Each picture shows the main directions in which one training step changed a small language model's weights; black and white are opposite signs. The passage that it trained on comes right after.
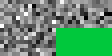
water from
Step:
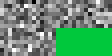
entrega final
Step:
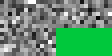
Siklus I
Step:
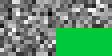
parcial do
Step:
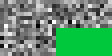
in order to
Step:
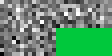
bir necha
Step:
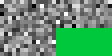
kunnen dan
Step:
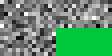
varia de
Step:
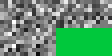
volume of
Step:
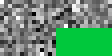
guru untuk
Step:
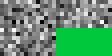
a generar
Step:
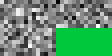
shaxsiy sifatlar
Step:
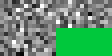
la región
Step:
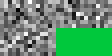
el Doctorado de
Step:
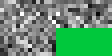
était plus
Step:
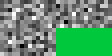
створення нових
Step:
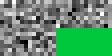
su momento;
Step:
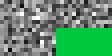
- энг
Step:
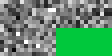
nova era
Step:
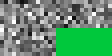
um conjunto
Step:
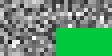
и как важный
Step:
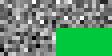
bir fikrni
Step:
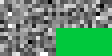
en fonction de
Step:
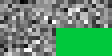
que as outras
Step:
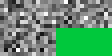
demonio y
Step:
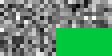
de politie
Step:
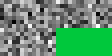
do sistema de
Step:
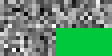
de la zone
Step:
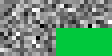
uning yoshlarga
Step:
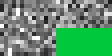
sich ihr
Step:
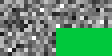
bog'liq olib
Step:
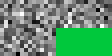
social, havendo
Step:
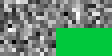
o retorno
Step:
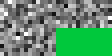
berish bilan
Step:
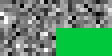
OF LAW
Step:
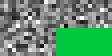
descartó que
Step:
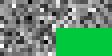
deb tarjima
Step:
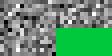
tiempo de
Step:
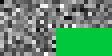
en el medio
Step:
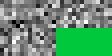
água para
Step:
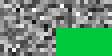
personalidad de
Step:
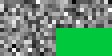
do atual
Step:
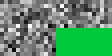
seus pais
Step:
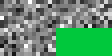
quanto a
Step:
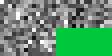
katta imkoniyat
